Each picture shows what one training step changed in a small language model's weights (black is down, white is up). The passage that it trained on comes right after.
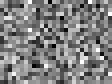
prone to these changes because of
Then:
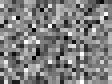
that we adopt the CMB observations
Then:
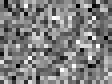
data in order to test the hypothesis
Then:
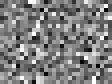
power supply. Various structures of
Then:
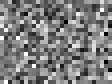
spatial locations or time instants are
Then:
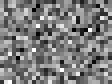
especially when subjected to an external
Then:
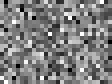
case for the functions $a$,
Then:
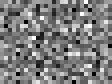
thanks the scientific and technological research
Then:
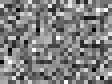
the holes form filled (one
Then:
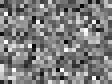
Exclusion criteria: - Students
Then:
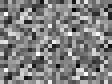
comprehensive understanding of the growth kinetics
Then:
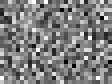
spin structure of the bubble are
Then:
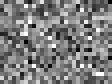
generated. For each sample data
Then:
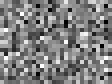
only at very large tree sizes,
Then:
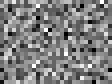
190 trades is shown
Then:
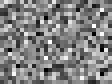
bath, promising a general quantum
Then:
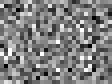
the aim is to capture a
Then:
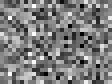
d. DevOps Process
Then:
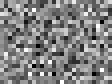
found, but the scaling is still
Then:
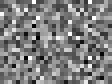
sheet resistance can be achieved by
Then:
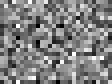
show \begin{equation}
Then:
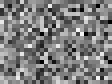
of mode-locked frequency
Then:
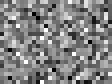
\varepsilon \left( \omega
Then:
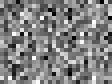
in the University of Medical Sciences
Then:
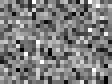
was performed using SPSS version
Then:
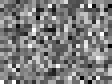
and their locations, as well as
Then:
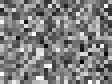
of interest. Statement of
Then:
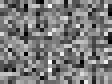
Awadh was the
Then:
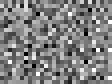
consider a simple linear function generator that
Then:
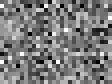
exhausted health care
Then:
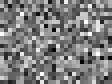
first, followed by CO. In
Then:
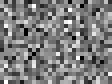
diverge. We sketch
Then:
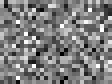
study we are interested only in compact
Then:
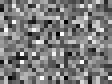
correlation. The dashed brown
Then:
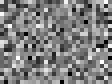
option to ensure complicance
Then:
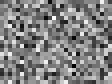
non-trivial transformation property,
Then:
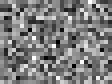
optical methods, as reported in the
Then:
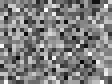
suit Indian business environment
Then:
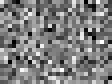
to have realized competitive
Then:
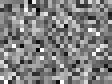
have led to the identification of a
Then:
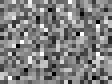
\mathbb{Z} $ with
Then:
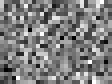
recombination processes. In this section
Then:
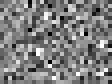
determinates. The determinate specified
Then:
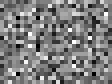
and $c < r \leq
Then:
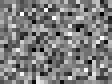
top of valence bands. In
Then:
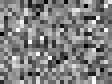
affect can arise in conscious
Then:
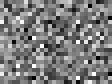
results related to 17 samples out of
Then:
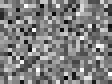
Within the nonrelativistic
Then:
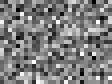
safety of these formulations.
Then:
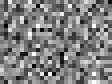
risks literature, but it rules out
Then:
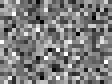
struggle with accuracy of performance
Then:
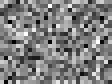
a glass-glass transition in
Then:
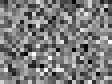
as complication insurance stand out
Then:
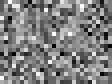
magnetoresistance of a Weyl
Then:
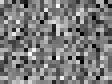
*control *reserved
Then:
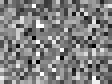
method. In modern society, foreign
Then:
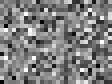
blended fabrics was
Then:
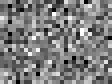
sanctioning regimes and
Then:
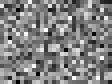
the constraint as a parameter and
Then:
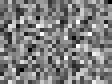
limitations, and specific applications. It
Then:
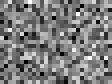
Chinese language classes held
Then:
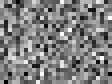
by symmetry, i.e.,
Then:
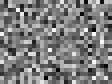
channel, Eve applies the
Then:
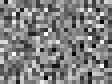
pulse, can initiate and sustain
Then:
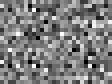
are currently being addressed. The beam
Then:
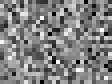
appear in the denominators of
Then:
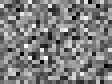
the second-order perturbation theory
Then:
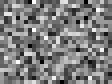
narrow components present higher electron temperatures than
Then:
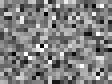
global interconnection, there is
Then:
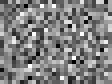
University of Warwick,
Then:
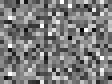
A: Retrospective
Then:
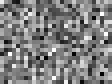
to look at that, and this
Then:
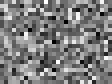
general recipe given in
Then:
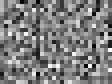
assessment of biofilm formation
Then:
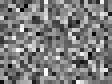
2018). The feeding of animals
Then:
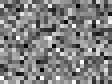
the starting point for the modelling of
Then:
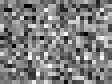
city network architecture called Fog
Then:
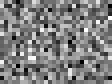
by the Lava system,
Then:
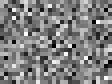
also reiterate that the status
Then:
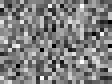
of the learned representations using
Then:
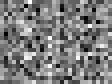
report gender data?" They further
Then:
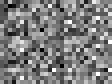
Kyoto Protocol via
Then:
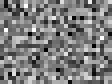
data can be transmitted simply and
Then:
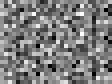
risk and the yield of the
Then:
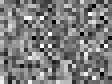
but for in-house quality
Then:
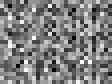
of PCs, and the
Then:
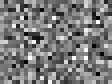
system needs to be analysed by
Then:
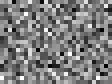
the selection of healthy food products
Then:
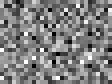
by the strength of respondents'
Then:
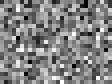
3500 monitor. Furthermore, the
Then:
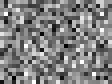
lack of the theoretical justification for
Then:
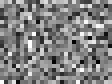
small, as well. By taking
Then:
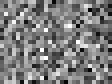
understood in terms of secondary particle
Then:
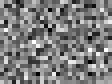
by interrupting every single time
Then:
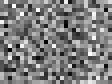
non-adaptive infected
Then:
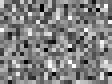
reforms which aims to remove
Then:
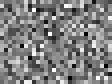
are interested in the forced linear
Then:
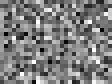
acculturation strategy patterns.
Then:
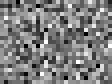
stability under frying and
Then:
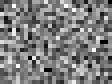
continuum value due to symmetry breaking in
